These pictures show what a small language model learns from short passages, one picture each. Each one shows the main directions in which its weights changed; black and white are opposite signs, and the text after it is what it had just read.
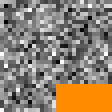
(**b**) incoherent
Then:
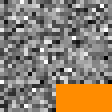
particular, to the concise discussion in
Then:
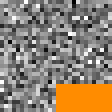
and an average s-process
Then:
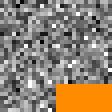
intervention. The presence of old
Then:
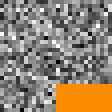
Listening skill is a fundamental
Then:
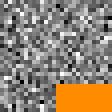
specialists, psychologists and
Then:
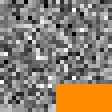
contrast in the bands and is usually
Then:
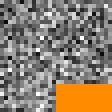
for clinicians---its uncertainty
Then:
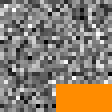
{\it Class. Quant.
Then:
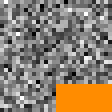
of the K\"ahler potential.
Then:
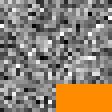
So what?: Provided that strong
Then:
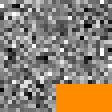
SFH type, and environment is lower
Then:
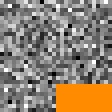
squarenet with the strongly
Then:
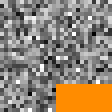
та ESOINN.
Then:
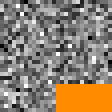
the gauge invariance and analyticity
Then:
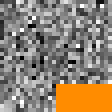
property $\gamma \propto
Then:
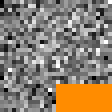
achieving the goals of the
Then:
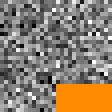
happened to $g_{a
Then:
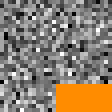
address on the left-hand side,
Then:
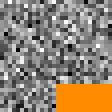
- Serafini, F.
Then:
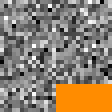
of EMF on children is dependent
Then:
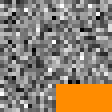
for both EOSs are very similar and
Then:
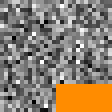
al. 2003, Lefort et
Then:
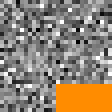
coupling is optimized to maintain the desired
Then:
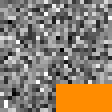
Slicing:} Radio
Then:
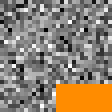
the sGRBs with a constant light
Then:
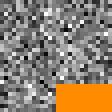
excitation power corresponds to an increase of 50
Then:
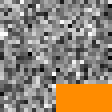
included three groups of animals:
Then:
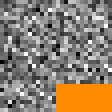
zeros) is used for edges
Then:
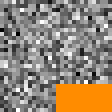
to low-energy** hadrons below
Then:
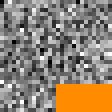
improved mean magnitudes for every source in
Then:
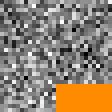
over flat-space propagation is
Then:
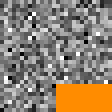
as developed in philosophical
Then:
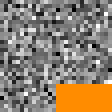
Track~1, an approach
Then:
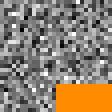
need for improved standardisation, training,
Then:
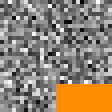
Staff in The Faculty of
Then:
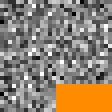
obtain the following set of coupled equations of
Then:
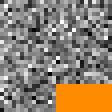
processes or objects that live
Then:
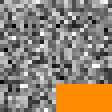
so it can also induce
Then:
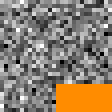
sources of infection (*X.
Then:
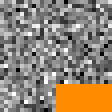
local strain occurs near the narrow
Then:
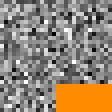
\left(\lambda ^2 \xi
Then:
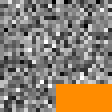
originally developed to run on top of
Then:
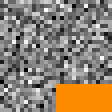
EU funding - Grant
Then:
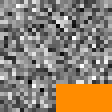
the France 2030 project
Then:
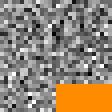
robustness checks we also use
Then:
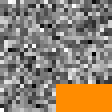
of the CH₄ concentration in
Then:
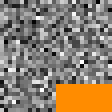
initialize the stream cipher together
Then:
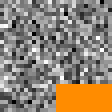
welfare variance rises linearly
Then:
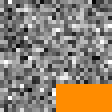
higher at the nozzle exit because
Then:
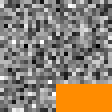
measured and simulated results. The
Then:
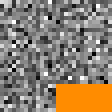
to the big cities for better
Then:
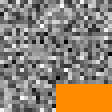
laboratory analyses and taking the average
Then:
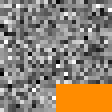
finance The Research design adopted is
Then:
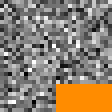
charming aspect of the
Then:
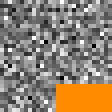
Cerrano, C.,
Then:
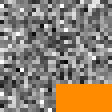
leadership of the head of the
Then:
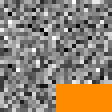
baryon is formated from single
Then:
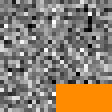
keV, or the LHCb
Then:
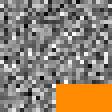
machine learning classifier.
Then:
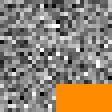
the deletion to instance
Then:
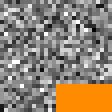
University of Minho, Campus
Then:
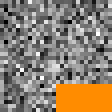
hydrogen atom is paradigmatic
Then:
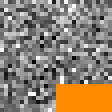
the deficit that Davis had
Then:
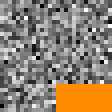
ha. The statistical processing of the experimental
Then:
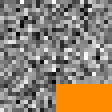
system, employing rod geometry
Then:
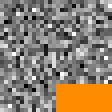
ularning xossalari
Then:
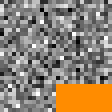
inflammation focusing on
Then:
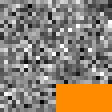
to couple to the surface
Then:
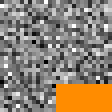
feel like friends need that additional
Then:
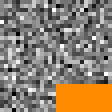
software development personnel to make the
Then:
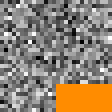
over 2 years. Spatial reasoning
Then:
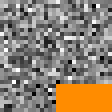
reduction of bacterial colonies
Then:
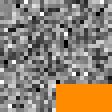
and continuous observation may result in
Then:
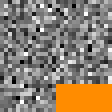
of earth pressure on the wall of
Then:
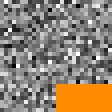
of time which was influenced by factors
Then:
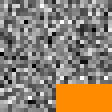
Twint libraries to extract
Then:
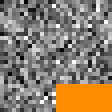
splayed CNTs showed similar
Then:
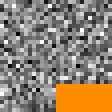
E_T$). When it exceeds
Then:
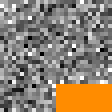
excitation and the scattered response contains
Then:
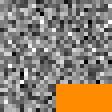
catalyst concentration, reaction
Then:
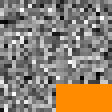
is not enough to look at the
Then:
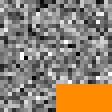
possible realizations were considered in some detail,
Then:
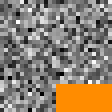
further, it is necessary to specify the
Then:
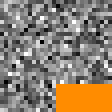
must comply with the organizational
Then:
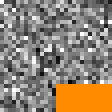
Penić 1.
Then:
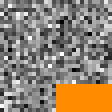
patterns on the tonic chord
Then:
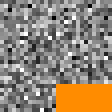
a Brownian particle subject to
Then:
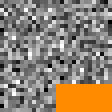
tapping. Feature extraction from
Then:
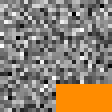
academic program while ensuring health and
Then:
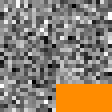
period (January 2020 -
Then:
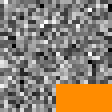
Other authors had however, while continuing
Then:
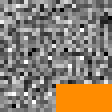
the brain and the body. It
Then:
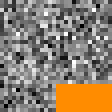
dynamical variables at every position $x$
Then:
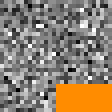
for judicial positions from among
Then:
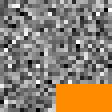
step 3, microwave
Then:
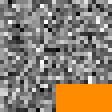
\section{Appendix: From
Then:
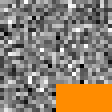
$\alpha$ and $\beta$, we
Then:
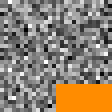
do not hesitant to
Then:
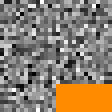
change significantly with an infinitesimal change
